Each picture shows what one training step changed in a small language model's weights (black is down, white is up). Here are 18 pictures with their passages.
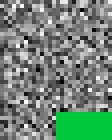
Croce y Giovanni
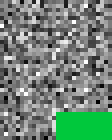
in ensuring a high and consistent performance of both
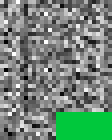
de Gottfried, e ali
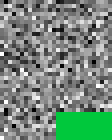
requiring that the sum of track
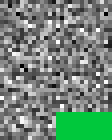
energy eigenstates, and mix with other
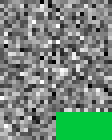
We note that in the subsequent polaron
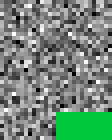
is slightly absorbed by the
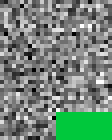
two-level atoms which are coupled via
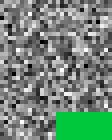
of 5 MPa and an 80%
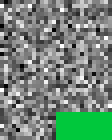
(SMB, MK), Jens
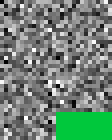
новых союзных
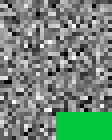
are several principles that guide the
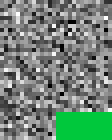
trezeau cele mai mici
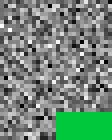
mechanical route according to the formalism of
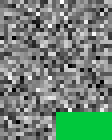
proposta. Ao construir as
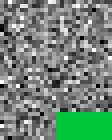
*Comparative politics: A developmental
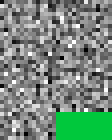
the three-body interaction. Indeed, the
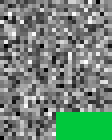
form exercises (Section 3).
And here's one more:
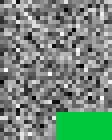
Chulkov}\iffalse New
